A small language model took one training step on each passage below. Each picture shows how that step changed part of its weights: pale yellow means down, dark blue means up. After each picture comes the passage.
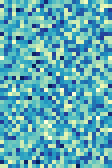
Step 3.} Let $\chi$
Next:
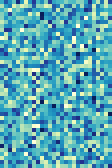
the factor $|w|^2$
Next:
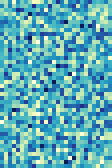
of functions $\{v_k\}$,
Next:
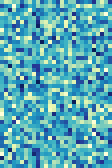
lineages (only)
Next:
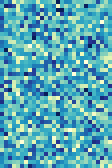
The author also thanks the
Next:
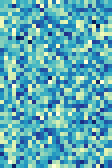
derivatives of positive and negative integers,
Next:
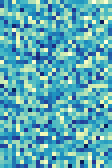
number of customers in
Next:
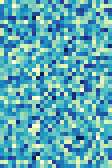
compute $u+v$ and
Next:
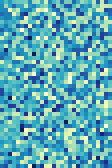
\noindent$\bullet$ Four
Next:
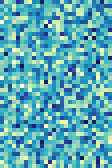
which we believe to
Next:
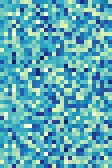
processes. \newblock {\em
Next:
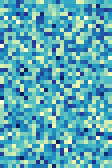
particular, its zeros are
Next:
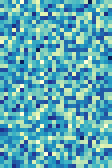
core optimization problem in several
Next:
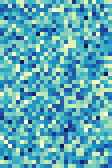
\end{eqnarray*} For
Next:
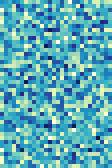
) = 1$ implies that
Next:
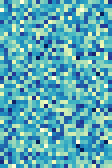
for the second counterpart the
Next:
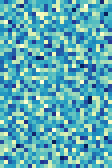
problems was pointed out by
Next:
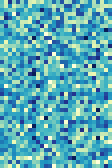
we prove that any admissible
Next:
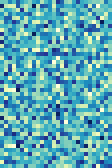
their induced isomorphisms, is isomorphic
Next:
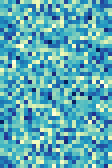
idea of the proof is to
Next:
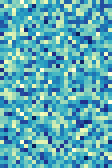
$K > 0$ such that
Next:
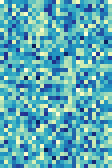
desired time window of a
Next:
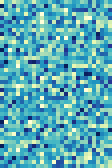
a set with $a_1
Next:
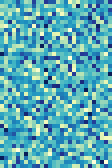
not simply-connected.
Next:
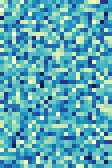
enriched over simplicial
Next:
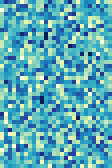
threefolds - the general case
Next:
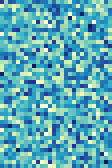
Dantzig selector
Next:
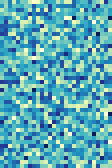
of $\Psi_a$ is
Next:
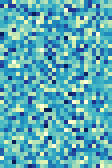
that $X_1$ has
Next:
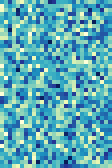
are the regularized estimators
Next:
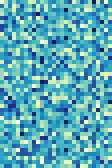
over $\ft^*$. The
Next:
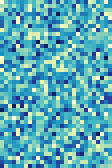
over OT transfer operators
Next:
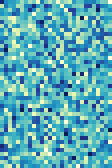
if there exists $M\ge
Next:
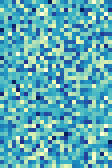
U\cap u\actson
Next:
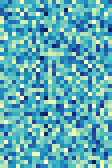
Instead, we must
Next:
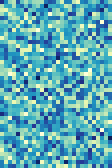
of the specialized skein
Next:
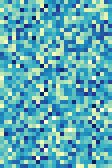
strictly increasing and continuous, the usual
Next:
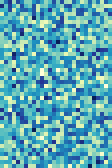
objective is to detect at
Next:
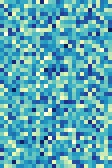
one equal to the left endpoint
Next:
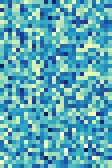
each iteration. As it can be
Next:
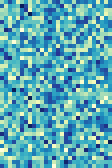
the time and space variables. In
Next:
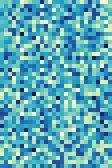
\end{array} \] where
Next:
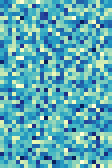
or, respectively, with any
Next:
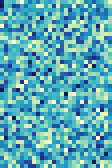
We show that, for a general
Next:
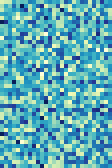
conditions: \begin{itemize}
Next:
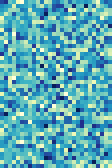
smooth and, for the generic point
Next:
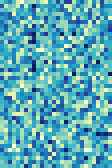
$f_x$ and
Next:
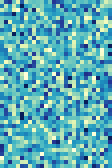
\eqref{1a}. Then
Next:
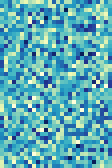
with initial and boundary conditions $$
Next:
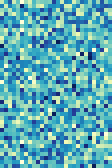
in time in an alternating
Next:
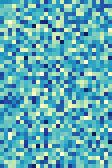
corresponding Rolle number by applying
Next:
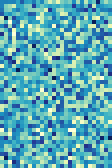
positive current with a positive form is
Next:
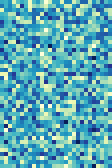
to produce the results shown in
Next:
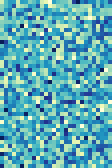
then assuming HI we have
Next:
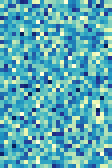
\item[(C1)] Note
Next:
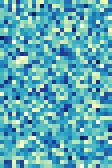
automorphisms of $G$. It
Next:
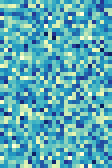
the flux Jacobian
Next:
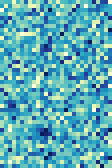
on $\mathbb H^n$
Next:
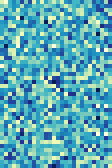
the following estimate:\\ $$
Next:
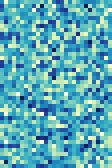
divided into two classes.
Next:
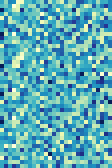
theorem. Viceversa if
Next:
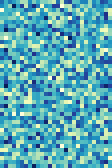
\begin{abstract} In this
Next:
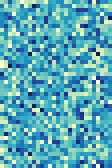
$R$, and therefore all the
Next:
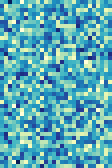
the setting of one complex dimension.
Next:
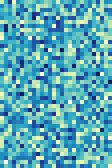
be the optimal value of the optimization
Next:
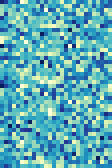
Galvin; see the following
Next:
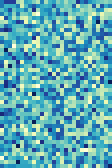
This situation is similar to the
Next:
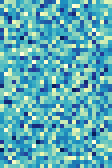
case where Tarini
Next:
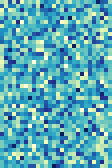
blue. If the left column
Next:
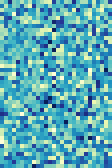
is associative for linear polynomials,
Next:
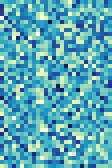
differential equation. From this connection,
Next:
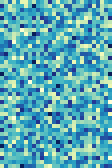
$m$ be a positive integer
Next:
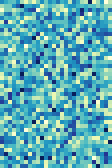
\rVert = 1)$, they
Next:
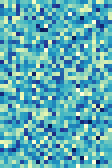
holds for $|z|<
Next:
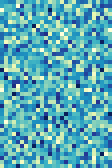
Coordinate Descent
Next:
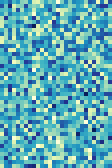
two previous estimates with an obvious inequality
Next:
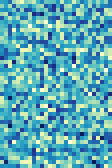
of the vertical segments
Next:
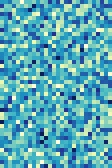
$\mathrm{id}$ is a
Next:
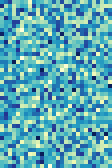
field is a rather simple
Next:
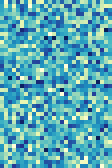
manifolds. If we fix complex structures
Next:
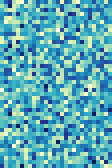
it can be paved out by
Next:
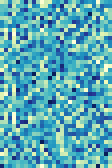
finitely many sign changing critical
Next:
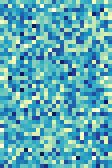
\end{eqnarray} We denote
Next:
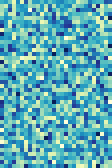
on $X'$ independant
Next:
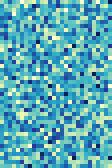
$E_2$ is the
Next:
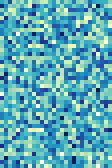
a field and $\A$ a
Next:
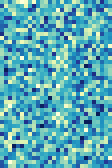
$p \geq 3$ there
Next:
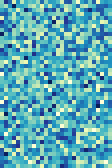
any solid diagram as shown
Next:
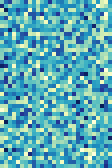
work was supported by the Fundamental
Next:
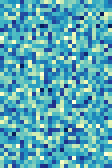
Hermitian manifold
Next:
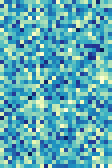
critical point of the norm squared
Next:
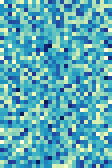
function from $S^n$
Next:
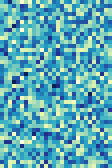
the geometric configuration and size.
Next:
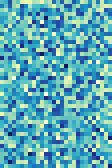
with the corresponding projection morphisms.
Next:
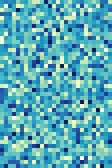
2) Since $B$ is
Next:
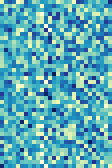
In this case the partition function
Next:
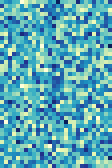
least one $i$ variable.
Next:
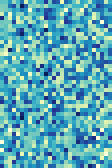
for the first-order systems at
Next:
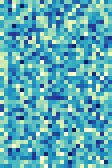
weight filtration to establish the
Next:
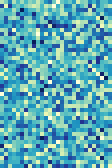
identified with the projective line
